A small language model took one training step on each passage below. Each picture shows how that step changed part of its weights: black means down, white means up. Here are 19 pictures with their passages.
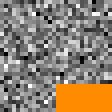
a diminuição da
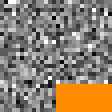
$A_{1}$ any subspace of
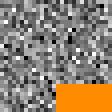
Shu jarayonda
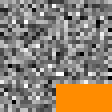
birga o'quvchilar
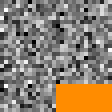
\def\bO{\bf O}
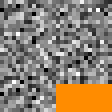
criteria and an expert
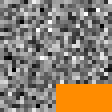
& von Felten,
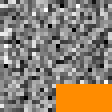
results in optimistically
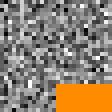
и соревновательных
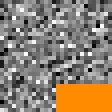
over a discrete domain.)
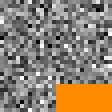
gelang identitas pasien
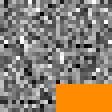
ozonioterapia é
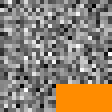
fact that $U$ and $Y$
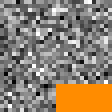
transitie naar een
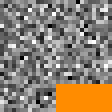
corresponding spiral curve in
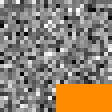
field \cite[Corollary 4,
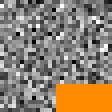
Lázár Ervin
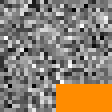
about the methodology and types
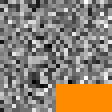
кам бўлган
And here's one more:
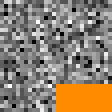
FANLARI 27.
